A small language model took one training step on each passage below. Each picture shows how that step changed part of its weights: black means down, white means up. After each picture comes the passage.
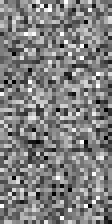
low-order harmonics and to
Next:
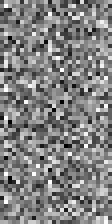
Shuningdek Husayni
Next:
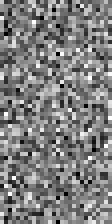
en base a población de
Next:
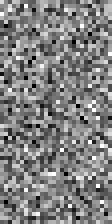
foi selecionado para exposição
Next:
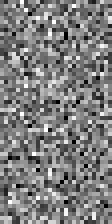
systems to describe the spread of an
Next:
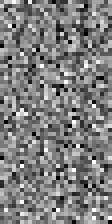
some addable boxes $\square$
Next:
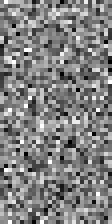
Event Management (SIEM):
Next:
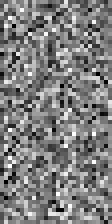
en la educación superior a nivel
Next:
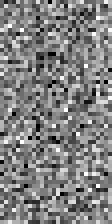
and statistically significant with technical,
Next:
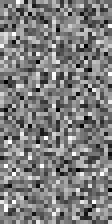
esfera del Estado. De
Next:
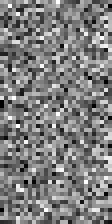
(2019) indica que o
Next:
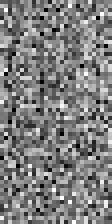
muhim ahamiyatga ega
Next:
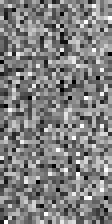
and behaviours regarding this species.
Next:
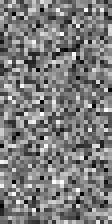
PVC sandwich core
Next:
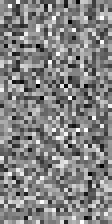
тиббиёт фанлари
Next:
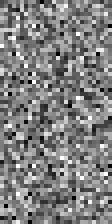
fatores importantes, como:
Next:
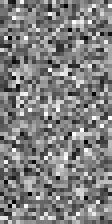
fizic natural: blond,
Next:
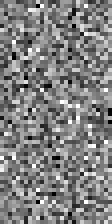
reserve, and adaptation of
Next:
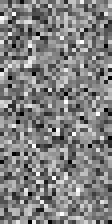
Oğuz rayonlarında,
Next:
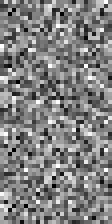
fixed value of the remaining action variable
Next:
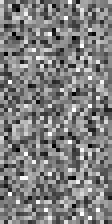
и оценки знаний
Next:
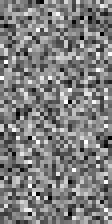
position of individual folds, faults,
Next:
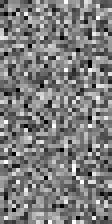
when social justice objectives are
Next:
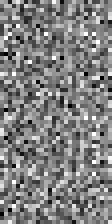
beneficiando a una comunidad de
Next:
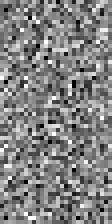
value that is computed with the current evaluation
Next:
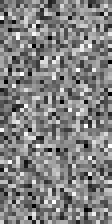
are harmonic functions in 2D,
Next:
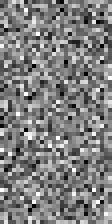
measurements to specific subsurface features or
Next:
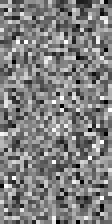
$\Lambda$ and a fan $\Sigma$
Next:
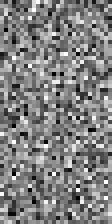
a random error in the extrapolation of
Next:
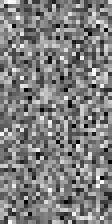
to be exposed. The dyes can
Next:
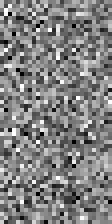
for modelling architectural and
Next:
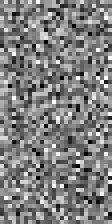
in \eqref{solconnum}
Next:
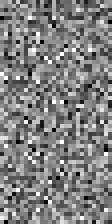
arguments as in \textit{loc.
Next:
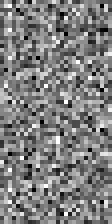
do Pará Writings of hard
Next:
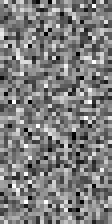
holds: \begin{enumerate} \item
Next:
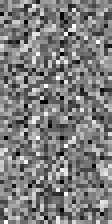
könne die Sammlung
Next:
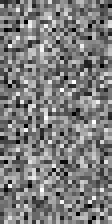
Average caecal score 3
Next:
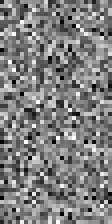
[3] Darley,
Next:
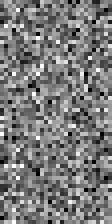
під ред. Б. Д.
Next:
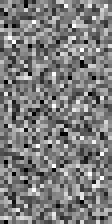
bir xil superfreymga
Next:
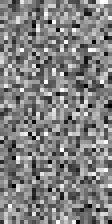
that by the results in \cite{bm}
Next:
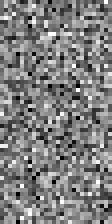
now provide sufficient conditions for the Laplace
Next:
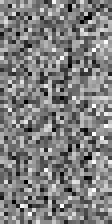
previously declared their interests
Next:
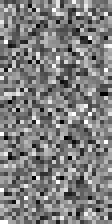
the transmission of the French
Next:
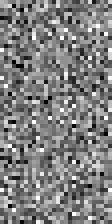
ni tashkil qiladi (bu
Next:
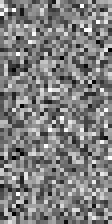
use the following a posteriori error
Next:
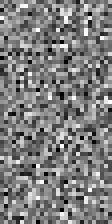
well as to Babur’s literary
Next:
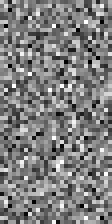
${\mathcal W}(m\vert y)\cap
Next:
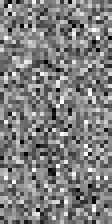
sinf o'qituvchilarini
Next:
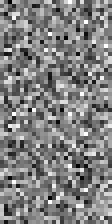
($\delta \theta$) functions, respectively,
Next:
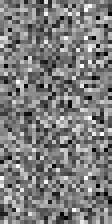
very much. Ethical consideration:
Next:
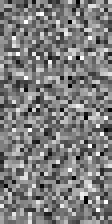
айланаси 42,4
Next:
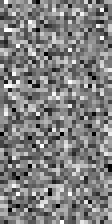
1,70 para los docentes,
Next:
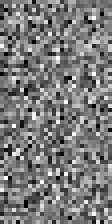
transition, il faut assurer un
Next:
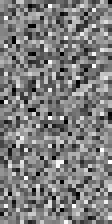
analysis \cite[Thm.~11.4
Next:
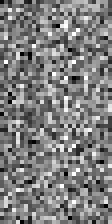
through neural network layers to classify
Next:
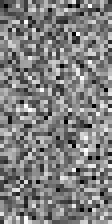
optimizing the ATSC noise
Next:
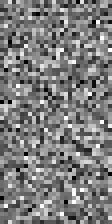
current smokers to quit. A
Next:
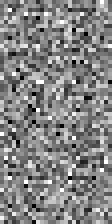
means that these changes can result in changes
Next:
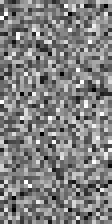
L^q(\real^n)$ where
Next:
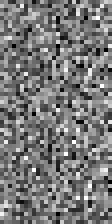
approved the final manuscript.
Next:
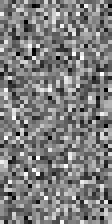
deformation. There was no other abnormality
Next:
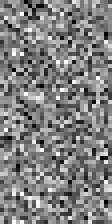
2-connected $n$-vertex
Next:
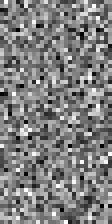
operator $T^{\ast} \in
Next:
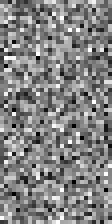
Circular dichroism EPR
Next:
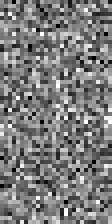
prena* sp. nov.,
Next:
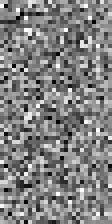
of distortion and reactive power are
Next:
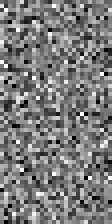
glajenja. Tako
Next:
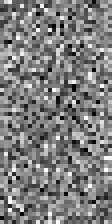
the rebellion of Men, you
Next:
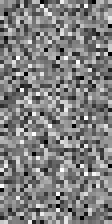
systems, or methods is called technology.
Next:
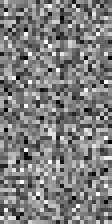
6.2 Quality Criteria This
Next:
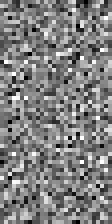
$\sigma$ connected and $u$
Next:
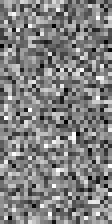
and market positioning / C.
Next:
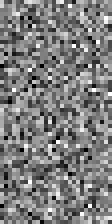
настати за вчинене
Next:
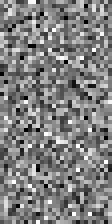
the shortest (generalized)
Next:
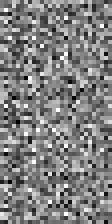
asosli dalillar bilan ilmiy
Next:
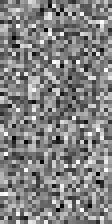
coarsening process each of the coordinate
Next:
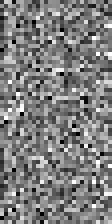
May Jun Jul Aug Sep
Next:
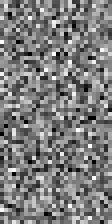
of $\RR^{p+2}$ such that
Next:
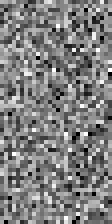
\leq \ell$ does not belong to
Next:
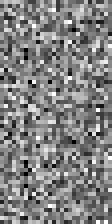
for the project.** Be consistent, use
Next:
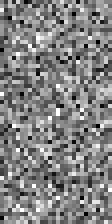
жизни. Способность
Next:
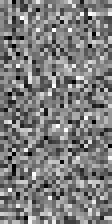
ta eng keng tarqalgan
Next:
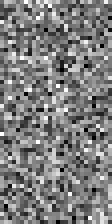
en cours État du
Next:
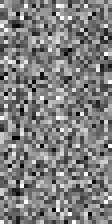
JISMONIY TARBIYA
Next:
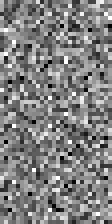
and letting them interact with users'
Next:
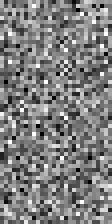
protsessa polosnoy
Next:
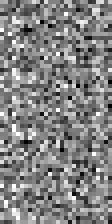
and first order constraints are equivalent. When
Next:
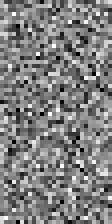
\eqref{eq:sum block}. For
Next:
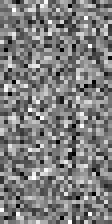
rasprave. Već
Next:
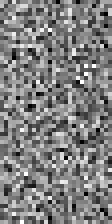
Involutary Permutations}
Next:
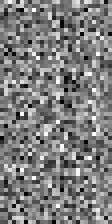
intelligence and machine learning methods
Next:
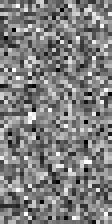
regular hexagon ($254 \leq
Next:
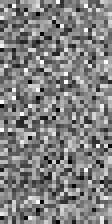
recusar ou atrasar,
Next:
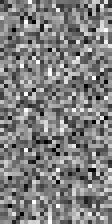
by passing H_2S into the
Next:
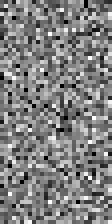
also a place where six religions
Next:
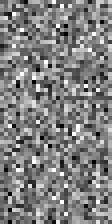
logic is really about conversation,
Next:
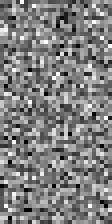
yo'nalishi magistranti
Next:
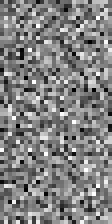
organized via social networks (cf.
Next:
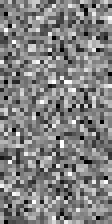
pre-preg against time (Fig.
